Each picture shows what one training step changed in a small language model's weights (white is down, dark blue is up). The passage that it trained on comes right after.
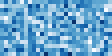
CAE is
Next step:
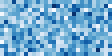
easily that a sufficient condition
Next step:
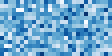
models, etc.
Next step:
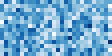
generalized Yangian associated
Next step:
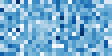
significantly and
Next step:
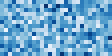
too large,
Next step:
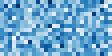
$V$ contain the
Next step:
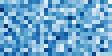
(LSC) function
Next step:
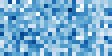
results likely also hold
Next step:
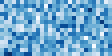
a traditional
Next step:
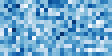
n$ are defined,
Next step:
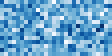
initial Riemann data is given
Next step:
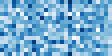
Theorem 3.3 we
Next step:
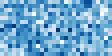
is given in this
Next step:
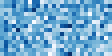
is at least one
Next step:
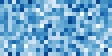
spectral data of the boundary
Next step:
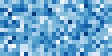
unable to obtain any
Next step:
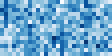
obtain the result:
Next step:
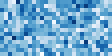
dynamics on the
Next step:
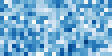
adjacent pair of
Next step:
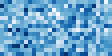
a structural
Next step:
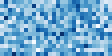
These isomorphisms are the
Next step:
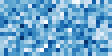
for their fundamental aid
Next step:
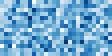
us now consider the following
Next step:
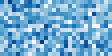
part of the polynomial
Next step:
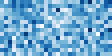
Therefore, by the
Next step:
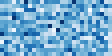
finite sums. In
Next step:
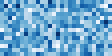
$\mu$ and an
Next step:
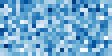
$$ We look for
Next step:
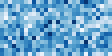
rank of performance of the
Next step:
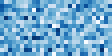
with tolerance
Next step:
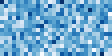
pair this time is
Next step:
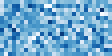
$\G$, we conclude
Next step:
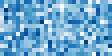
and curvelike
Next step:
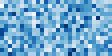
any $ x >
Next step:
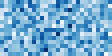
let \[ X\times
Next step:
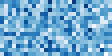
the limiting mean number
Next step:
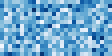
by an argument of
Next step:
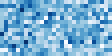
for the weight function
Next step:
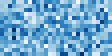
interior, the boundary
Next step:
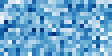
at a rate independent of
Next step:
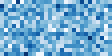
do not depend on
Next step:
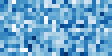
a (dual) root
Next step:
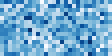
Neumann who read
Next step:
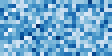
of Rees cones
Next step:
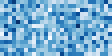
first seg. & $
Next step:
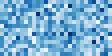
$n$ with
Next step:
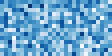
right side of the
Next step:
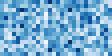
learned from
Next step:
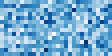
the stability of the
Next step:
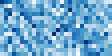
then this simplicial set
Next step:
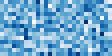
$. A moments
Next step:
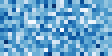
arc length. If
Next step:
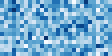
k$, we have
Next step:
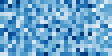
variables appearing in terms
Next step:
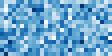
See the following
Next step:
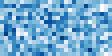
the non-negative rational
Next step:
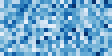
if $U$ is
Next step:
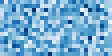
work. We first consider
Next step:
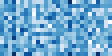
z_i \partial
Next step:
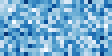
are not multiples of
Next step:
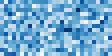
one for the fracture
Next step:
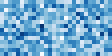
In general, as parameters
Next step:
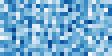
& \vdots &
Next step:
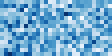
a patient as
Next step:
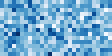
take as $H$
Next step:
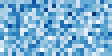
of $n$ as
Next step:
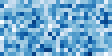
the much more precise result
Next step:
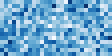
Similarly, if
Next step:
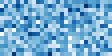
side is just the base
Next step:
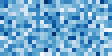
discret ni
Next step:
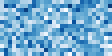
by the boundary condition
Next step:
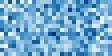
operators have infinitely many
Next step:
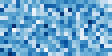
sense) is called
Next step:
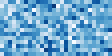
the Mertens
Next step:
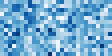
conclude that $A$
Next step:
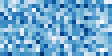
are an}\cr
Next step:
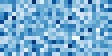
Theorem 2.3,
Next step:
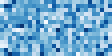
of a toric
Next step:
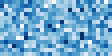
proof of the theorem.
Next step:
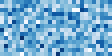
background. Let
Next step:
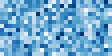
$G$ extends
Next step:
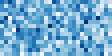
suggestive description of
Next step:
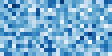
the point $\O$
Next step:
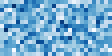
by a positive line bundle
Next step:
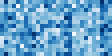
large-scale optimization
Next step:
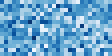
to be decided at
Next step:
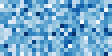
inside $U$
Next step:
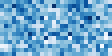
thus we will only need
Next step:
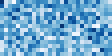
same role as the
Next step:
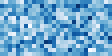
was natural to focus
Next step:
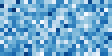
list of possible
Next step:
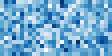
i \leq \dim
